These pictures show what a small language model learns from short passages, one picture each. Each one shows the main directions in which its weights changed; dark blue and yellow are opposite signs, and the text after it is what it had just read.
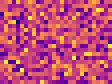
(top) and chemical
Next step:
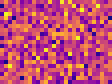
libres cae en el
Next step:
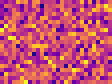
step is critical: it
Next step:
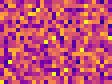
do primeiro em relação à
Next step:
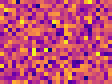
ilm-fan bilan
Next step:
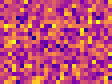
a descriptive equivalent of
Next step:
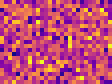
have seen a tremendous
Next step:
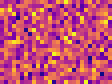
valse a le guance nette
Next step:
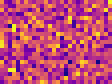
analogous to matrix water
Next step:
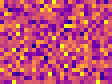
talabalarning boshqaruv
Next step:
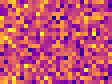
image, and throughout the
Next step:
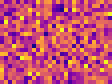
and 73 were collected back for
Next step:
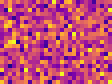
a biodiversidade, os
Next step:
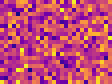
described as neurological
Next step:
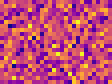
que este fue su particular
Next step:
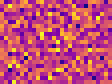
maktablarimizning bu
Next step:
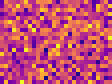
caso, la migración
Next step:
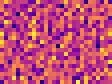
ela tivesse uma
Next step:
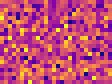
yillik o'tmishga
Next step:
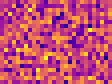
beslediği öne
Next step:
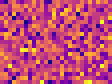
üzerinde tasarruf
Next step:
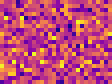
mainly to protect proteins and
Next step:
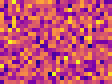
example illustrates the
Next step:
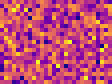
a slitlet in the position
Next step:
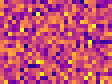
incidents are also divided
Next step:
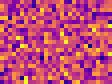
principles will be developed.
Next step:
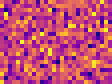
фонда защиты
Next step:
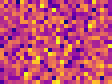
PCM. Perfil
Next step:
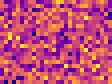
energy. Pb_x indicates
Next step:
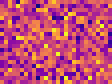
bladder diverticula,
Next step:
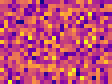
gain in the experimental group under
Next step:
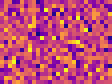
البلدي في
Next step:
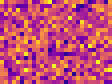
aggregated conclusions from
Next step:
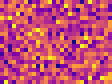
boost converter. To
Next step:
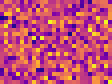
Hospital Universitario Erasmo
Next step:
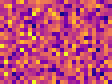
de los departamentos,
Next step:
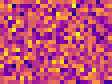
Uzbekistan – Country
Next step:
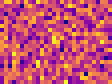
do not only restrain their market
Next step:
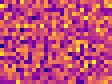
an extension that lays out
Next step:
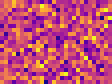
flow computation has been limited by
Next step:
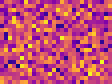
and demonstrates that even the most
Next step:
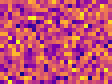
cuando anteriormente era
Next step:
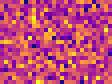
президентства В.
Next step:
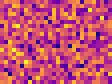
entrepreneurs to evade
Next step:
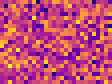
Institute. E.
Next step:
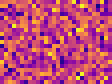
beradi. Ilk musiqani
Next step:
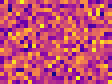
scheduling framework, the use
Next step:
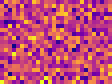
and diameter of the
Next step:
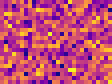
personajlarning portretini
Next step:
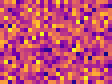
the start of the mint
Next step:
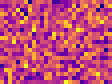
girmeyi onun
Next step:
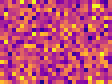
научных работ
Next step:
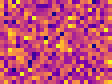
problems on your own.
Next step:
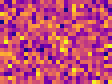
yo'qotishga olib
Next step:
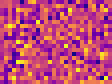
типами дискурса
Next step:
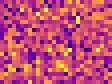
quality and a proper condition monitoring
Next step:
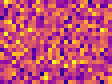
taxa de cruzamento
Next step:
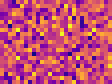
patients. Journal For Innovative
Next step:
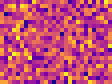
etadi. Avgust
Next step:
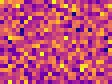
86 100 The reliability and
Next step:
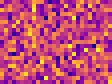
und zeigt, wie
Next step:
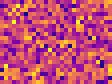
seulement sur base de sa
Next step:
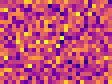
that reducing the technology node
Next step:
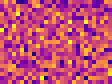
better parents is done on the
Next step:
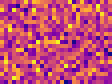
the following: Pre-National
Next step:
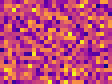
keladi, balki ulardan
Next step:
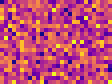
although basic, are
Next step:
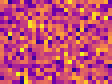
However, any standard protocol or
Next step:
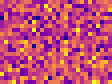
без перемешивания.
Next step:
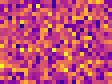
organization and conduct of training
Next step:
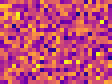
Hídrica e Direitos
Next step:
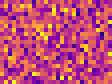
analytical calibration curve.
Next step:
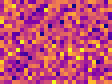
consecutive voluntary
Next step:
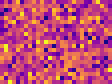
in traits important for identification,
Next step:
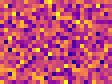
dos reservatórios,
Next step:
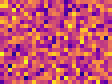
Kata Ganti Orang
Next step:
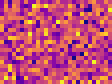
be the aim of technological
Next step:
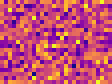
such as: students' motivation to
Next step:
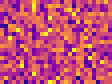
Unlike standardised technical
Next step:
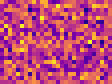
the tract or bidding
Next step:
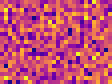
Евтихов О.Л.
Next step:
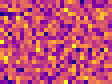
und Handschriften
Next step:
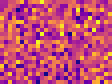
text. The Ancient
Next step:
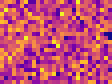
permits the main access, until
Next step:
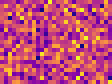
for identifying BIF
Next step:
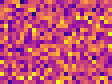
Clinical presentation of
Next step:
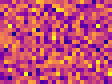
best conditions for wasps grown on
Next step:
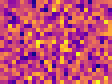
The majority of affected males
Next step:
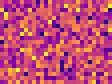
ушлаб қолиш ва
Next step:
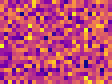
reducing payroll
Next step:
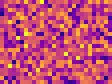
borne diseases, necessitates
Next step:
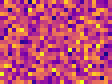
la presencia de sustancias
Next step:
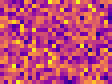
next indicator is trade
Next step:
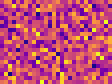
IV shows effect of stress
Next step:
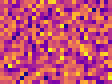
tumani Kumushkon
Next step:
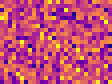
facilitado procesos de control
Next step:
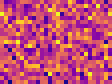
розрив плодових
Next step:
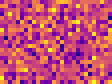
this website.
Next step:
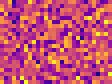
has been generated to manage the
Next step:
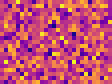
vierde klei.
